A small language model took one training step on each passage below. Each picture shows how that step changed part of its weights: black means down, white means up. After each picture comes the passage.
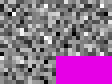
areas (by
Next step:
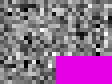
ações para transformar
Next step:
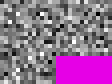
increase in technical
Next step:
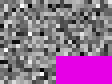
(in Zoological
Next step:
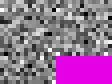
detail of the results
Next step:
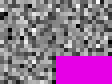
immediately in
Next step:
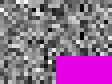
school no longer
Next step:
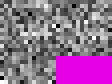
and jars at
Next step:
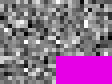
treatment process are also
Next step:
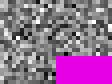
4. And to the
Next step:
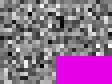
factor under study.
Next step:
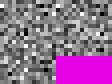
met NWO de
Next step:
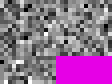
the biggest
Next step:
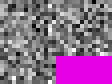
such a correlation will
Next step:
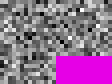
пол. XX
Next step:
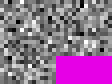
adet de Kaya
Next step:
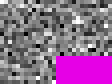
were the most effective
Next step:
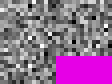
sonini ortishiga
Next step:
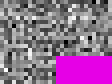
local budget
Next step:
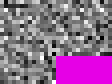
shall, on the
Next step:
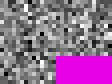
laag risico
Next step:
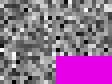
University contributed
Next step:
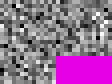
phonetically and
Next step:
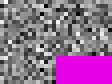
used and total of 50
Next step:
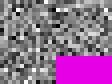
of consumer tourist
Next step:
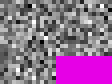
required temperatures
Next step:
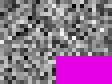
her to marry
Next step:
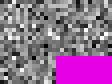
et des contributions
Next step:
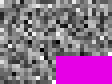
is the only specially
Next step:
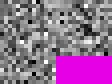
Egypt -
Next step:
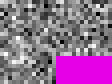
used standard tests to
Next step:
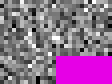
limons) et la
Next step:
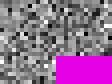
Nigeria. It
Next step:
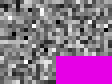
given parameters will
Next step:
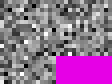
Strengths and
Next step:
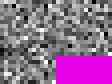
could be the extraction
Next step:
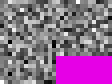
a beetle,
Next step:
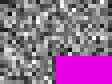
and from roof to
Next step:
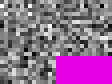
vessel traffic
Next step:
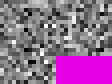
By using solar
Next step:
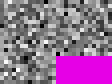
the billet into the
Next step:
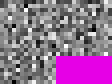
la propuesta de
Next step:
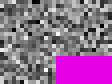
have shown reduced
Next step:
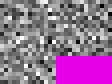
and Emergency
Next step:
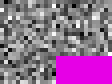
Theory forms the
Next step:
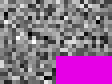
is a clinical
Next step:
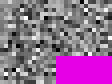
has little
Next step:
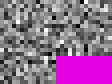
can be connected to
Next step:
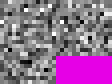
Experimental All
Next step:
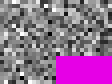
the brain is
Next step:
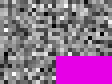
may also result in increased
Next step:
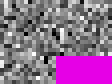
resource, our analysis
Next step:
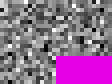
1.2 Yield
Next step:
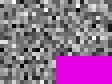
and expected impact.
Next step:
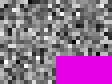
N$ having
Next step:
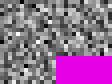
the work environment, they had
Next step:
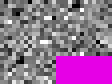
Este pensamento
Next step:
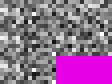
of the control and the
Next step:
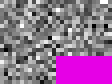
Control Group
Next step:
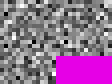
stage. Winter
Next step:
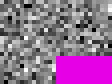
3. Effect of
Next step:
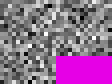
and efficacy of
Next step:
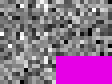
and performers working with
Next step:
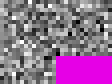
participation can reduce
